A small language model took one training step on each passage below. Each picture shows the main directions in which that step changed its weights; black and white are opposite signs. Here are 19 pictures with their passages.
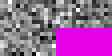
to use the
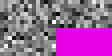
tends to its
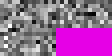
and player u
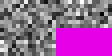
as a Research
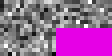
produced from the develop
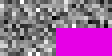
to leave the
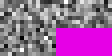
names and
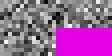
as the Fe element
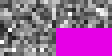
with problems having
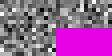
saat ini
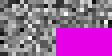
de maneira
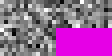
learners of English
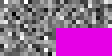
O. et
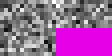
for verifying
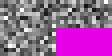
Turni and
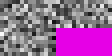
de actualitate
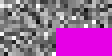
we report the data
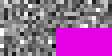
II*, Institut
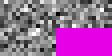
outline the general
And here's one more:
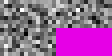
this number is
